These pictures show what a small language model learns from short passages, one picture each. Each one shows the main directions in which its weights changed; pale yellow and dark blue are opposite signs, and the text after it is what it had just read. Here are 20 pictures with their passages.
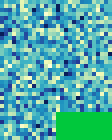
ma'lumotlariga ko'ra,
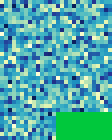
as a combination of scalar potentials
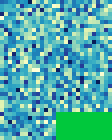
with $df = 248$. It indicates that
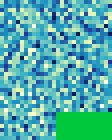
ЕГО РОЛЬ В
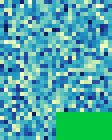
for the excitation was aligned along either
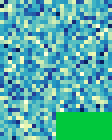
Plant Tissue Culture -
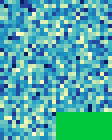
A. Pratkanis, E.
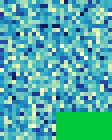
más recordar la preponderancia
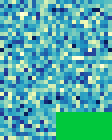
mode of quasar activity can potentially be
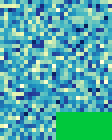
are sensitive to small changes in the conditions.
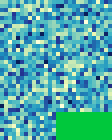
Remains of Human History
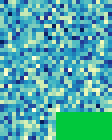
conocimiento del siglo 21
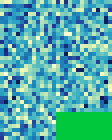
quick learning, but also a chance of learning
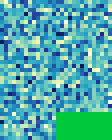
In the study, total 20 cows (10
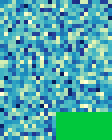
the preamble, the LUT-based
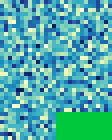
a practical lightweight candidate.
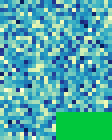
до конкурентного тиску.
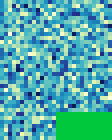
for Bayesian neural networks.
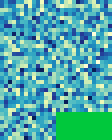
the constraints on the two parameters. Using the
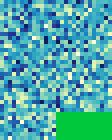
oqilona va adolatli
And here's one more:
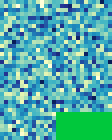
always stay on path. More recent
